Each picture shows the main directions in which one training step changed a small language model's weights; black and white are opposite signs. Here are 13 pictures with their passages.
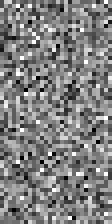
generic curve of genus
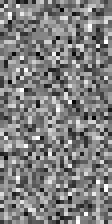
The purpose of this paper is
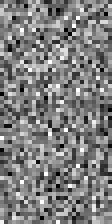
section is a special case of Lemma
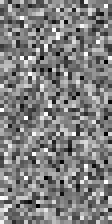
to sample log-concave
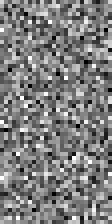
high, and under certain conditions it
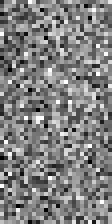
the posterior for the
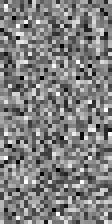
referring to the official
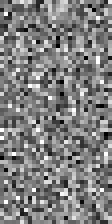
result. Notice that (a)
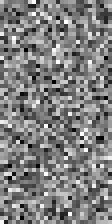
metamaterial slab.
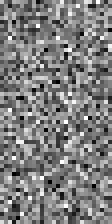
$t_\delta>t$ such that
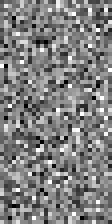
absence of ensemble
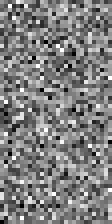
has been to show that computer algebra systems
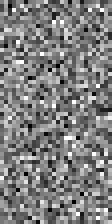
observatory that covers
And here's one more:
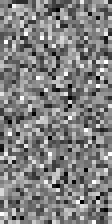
that is if the determinant of an
